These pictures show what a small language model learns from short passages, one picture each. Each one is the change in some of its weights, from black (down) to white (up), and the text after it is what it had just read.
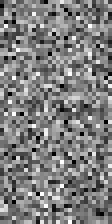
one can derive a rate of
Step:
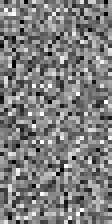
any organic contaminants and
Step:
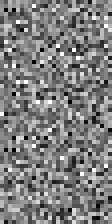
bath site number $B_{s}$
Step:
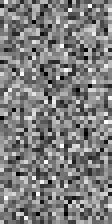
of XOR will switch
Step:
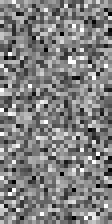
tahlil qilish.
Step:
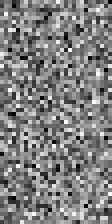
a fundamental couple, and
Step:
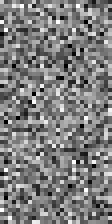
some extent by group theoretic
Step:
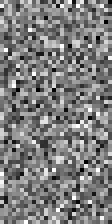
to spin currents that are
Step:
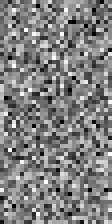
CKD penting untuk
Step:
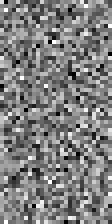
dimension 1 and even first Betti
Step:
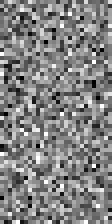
this correction is non-topological and
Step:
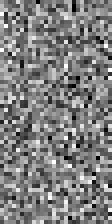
\be \Cyl{\overline b}
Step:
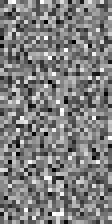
representation is irreducible.
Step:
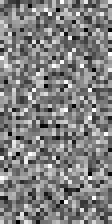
qoidalari muhokama
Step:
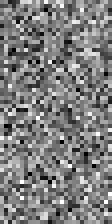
edge parallel to the
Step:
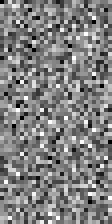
the saddle point solution,
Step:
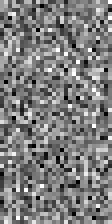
again embedded in the same
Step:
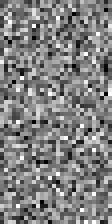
(2DEG) appears above
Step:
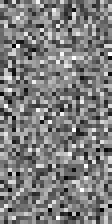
which is defined by $(1,-1)$,
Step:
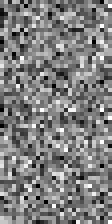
turadi. Ular sodda
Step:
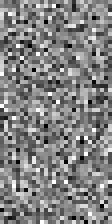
varying $\mu$, one obtains
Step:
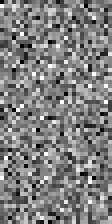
not continuous at the saddle
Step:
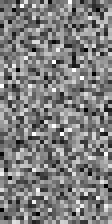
of $\varLambda^{}_2$ and
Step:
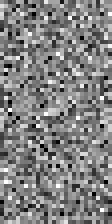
age-related characteristics
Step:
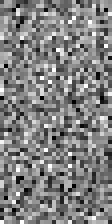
стили в качестве
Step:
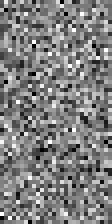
the next sections keeping well
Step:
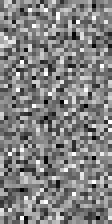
varies in $\displaystyle
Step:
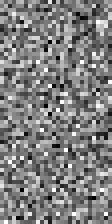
un momento dado, se le
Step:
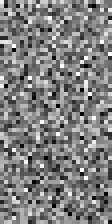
Manifolds and Their
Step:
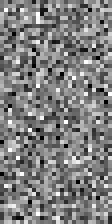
of about 55-degree
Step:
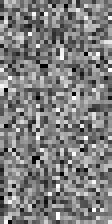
is the Verma module for
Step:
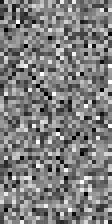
well defined by a primary single
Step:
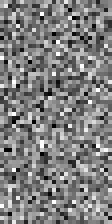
long-range links
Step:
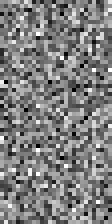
glikogenez o'zaro
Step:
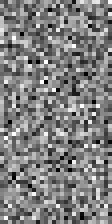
near $\cS'$. It follows from
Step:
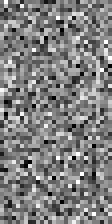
dell'Ufficio sono
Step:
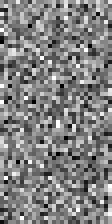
the generating function, let's call it
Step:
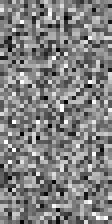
Hiroko iria
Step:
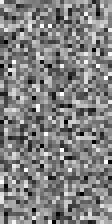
in this and the following section will be assumed
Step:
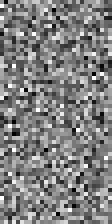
five.} The only EKR that has
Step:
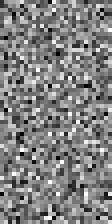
phraseological synonymy
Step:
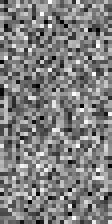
IR, while the couplings
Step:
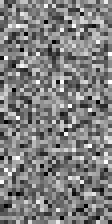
be broken and if we assume
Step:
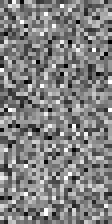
more subtle than what mere
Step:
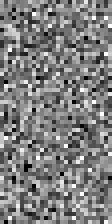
$f(C)=L$ for some
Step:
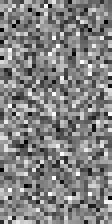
iqtisadi sistemə
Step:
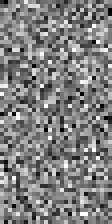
the PSO in noise-free
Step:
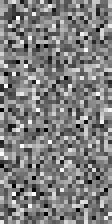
case which will be discussed in
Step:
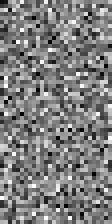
than previously accomplished
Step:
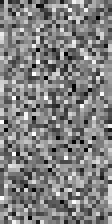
played records, their
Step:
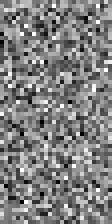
fits that one may expect for fits
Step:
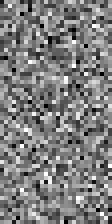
invariant, noise invariant and uses
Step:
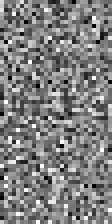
way. While our tuning
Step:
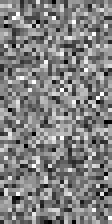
(\frak h)$. If we apply
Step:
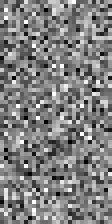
at low and very high doping.
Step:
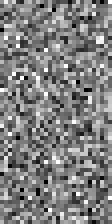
The result is true if the sequence
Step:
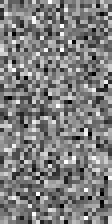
by interpolating the ends of
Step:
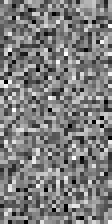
of each other for general $r$. To
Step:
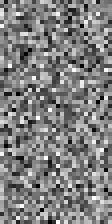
fáciles de controlar en
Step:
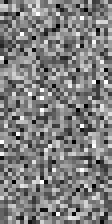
that short baseline experiments
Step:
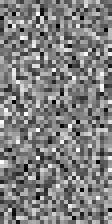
and one low-frequency
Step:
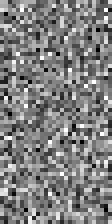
Аболіна, М.
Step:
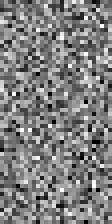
The temperature profile} is shown in
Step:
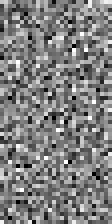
$\rho$ is continuous, then every
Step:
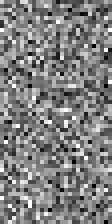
importantly, metallicity and
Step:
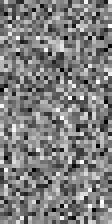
using our method, all the remaining
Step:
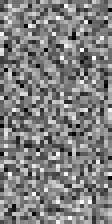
and \cite{CaNe}
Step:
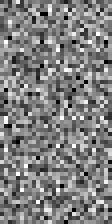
etgan xotin-qizlarning
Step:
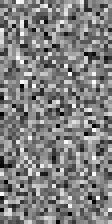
e obsolescência:
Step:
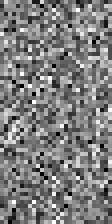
apply input control to a
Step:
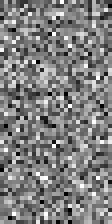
in a ferroelectric
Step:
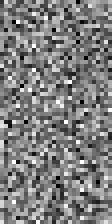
first goal of the present work is to
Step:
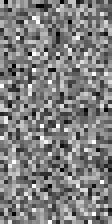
$x^{n}$ and sum over
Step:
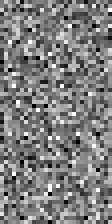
transversal by choosing a
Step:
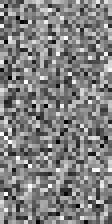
dipolar fermions in
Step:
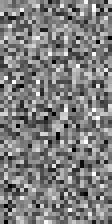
[26], a simple application
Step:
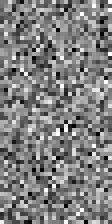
been scattered across many
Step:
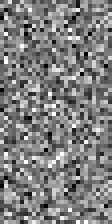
\ra = 0$ respectively (or as
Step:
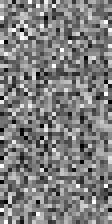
paper is not correct because it
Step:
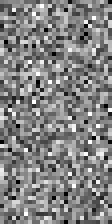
linearly polarized light
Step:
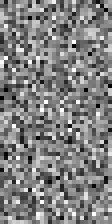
indecomposable objects in
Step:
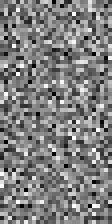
was used. Randomized
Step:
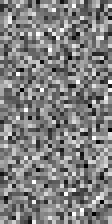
performance for LHC startup
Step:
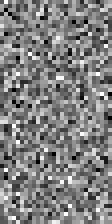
o'n olti yoshga
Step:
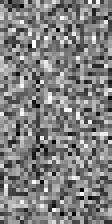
exists, in the sense that
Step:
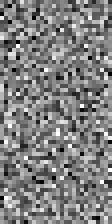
term is bounded based on the
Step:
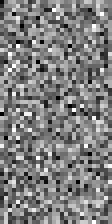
state associated with the layer
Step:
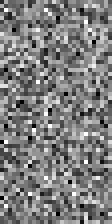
via three types of vertices
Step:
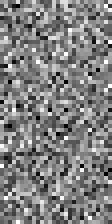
tomir kasalliklari.
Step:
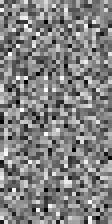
time for each theoretical model. A
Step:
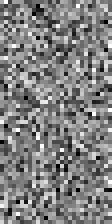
zäh föteli
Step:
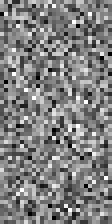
required. Of course I
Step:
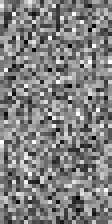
coefficients, the two
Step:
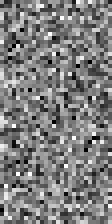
case. We end this section with the first
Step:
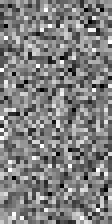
The average proton fraction
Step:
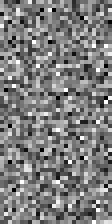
$A$ is a Dirac structure with
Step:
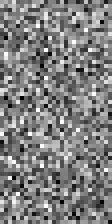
van de problematiek
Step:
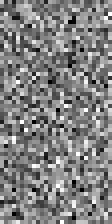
and then $B\rightarrow\infty,$
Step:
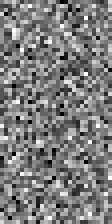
This completion is deduced from the
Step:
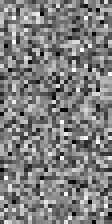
and (\ref{degm}), it
